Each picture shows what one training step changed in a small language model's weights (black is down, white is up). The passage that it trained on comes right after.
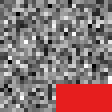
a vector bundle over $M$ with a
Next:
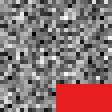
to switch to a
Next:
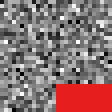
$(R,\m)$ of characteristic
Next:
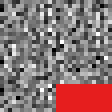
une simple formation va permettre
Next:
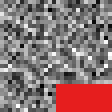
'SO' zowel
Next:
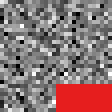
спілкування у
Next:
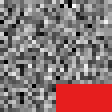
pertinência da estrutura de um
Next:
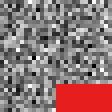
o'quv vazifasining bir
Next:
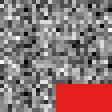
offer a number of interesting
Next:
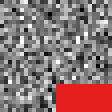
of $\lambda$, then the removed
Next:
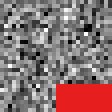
an invalid application of the
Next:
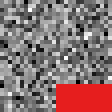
is a triple $\calS$ on
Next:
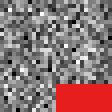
of $Y$.) Here the
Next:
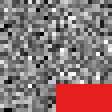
on $\Proj R$, and that
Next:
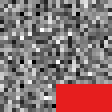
para formar a personalidade de ser
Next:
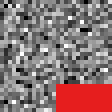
disimpan dalam arsip
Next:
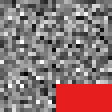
a qual os escravizados
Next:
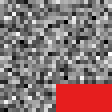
+\dfrac{3}{\varepsilon h}
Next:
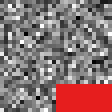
Programa de Pós
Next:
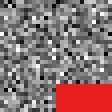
20 mm dan dikatakan
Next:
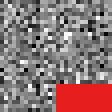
HC calculation. Similar
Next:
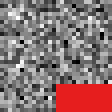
Obrázok 12 –
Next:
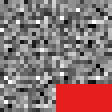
one can set \begin{equation}
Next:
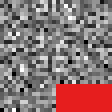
A$ is $n\times n$
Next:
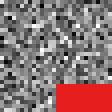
semilla, esa semilla
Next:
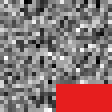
en la Madalena,
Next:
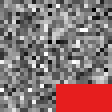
subsequence of $\Gamma$ such that
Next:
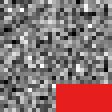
small link with $Y$ are not
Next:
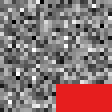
follows the same lines until
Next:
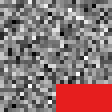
problem, we believe that the work
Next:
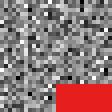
and J. Lepowsky,
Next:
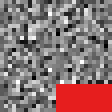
will explain some links between
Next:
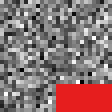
básica para el estímulo
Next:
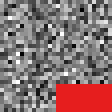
of a linearization cone to the
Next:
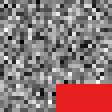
discursos curatoriais e
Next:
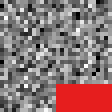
Bu sana Xalqaro
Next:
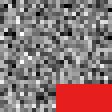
el período de 1960 a
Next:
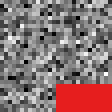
amalga oshiriladi,
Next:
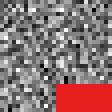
but also on the values of the
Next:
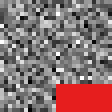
al di sopra” non
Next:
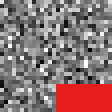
problem, however, the agent is
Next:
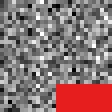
biz ko‘p vaqt
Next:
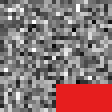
the $\bc^*$-extension
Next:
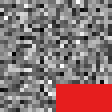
tif. 6-rasm.
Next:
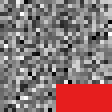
|x-y|^\alpha \cdot
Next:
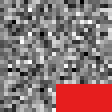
is indicated in the storage function
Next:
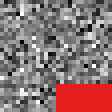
a lógica transmissiva e
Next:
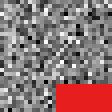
collocation approach applied to the
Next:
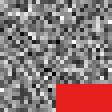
journal of theoretical and
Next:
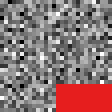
диалогов Тэнго
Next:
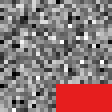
famous one. It has the highest
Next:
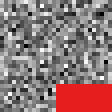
semantics of slogans more
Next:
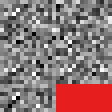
yanada boy tajribalar
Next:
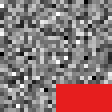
multiple solutions. Despite
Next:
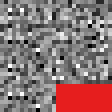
a uniform random variable taking value in the
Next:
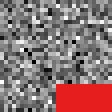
the options for formulating the model
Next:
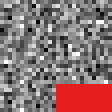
the French Academy
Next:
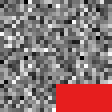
the mass vanishes if and only
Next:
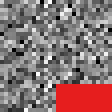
sahip olmadan,
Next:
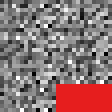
der Voraussetzungen von
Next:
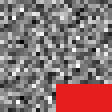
150 dan ortiq turi
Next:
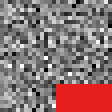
We show that after proper initialization the
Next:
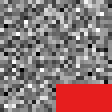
- Титова Олена
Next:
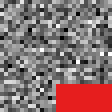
variaciones que ha experimentado la
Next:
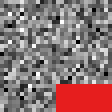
погонах. Останні
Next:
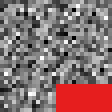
সহজ ও
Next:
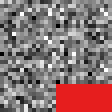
b\in \bf R$; \par
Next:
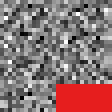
\lrat g \in_1
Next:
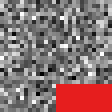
$\theta$ in this table. If
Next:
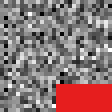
de acuerdo a eso nos
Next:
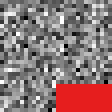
insoniylik kabi
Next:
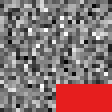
(PhD). Для
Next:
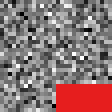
dalam pelaksanaan PPL
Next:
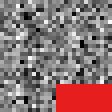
i den obligatoriske
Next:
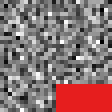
*Cuéntame* es la
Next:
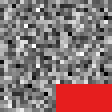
saprobní index. –
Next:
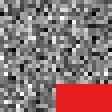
\right) \] where, for each
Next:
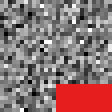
adus în prim-plan
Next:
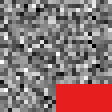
regularization method for the infinite dimensional
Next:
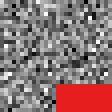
{\em Theta series associated with the
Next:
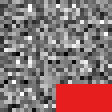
the covering induced by it
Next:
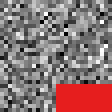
associate the element of the sequence space $$
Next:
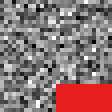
regularizador dos direitos
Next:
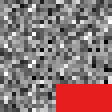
yaratishga, o`z
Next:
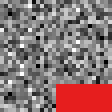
this occurs precisely when
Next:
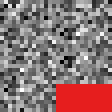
cerca. Porém, à
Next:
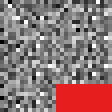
JOURNAL OF
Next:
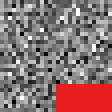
$D$ be the $N\times
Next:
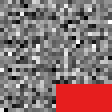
results show that introducing node weights
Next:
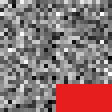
nazi à Paris”.
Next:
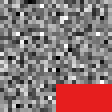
with Low-Frequency
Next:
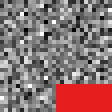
on the regeneration technique
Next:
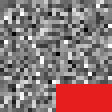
$n\ge3$, there is a
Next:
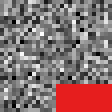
para converter os demais para uma
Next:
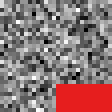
boundaries intersect the
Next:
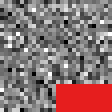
the form (\ref{rbfint})
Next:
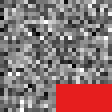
non-minimum phase term from
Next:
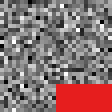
son rôle est annexe
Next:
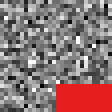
and $R'$ is obtained applying
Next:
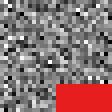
także na naszym
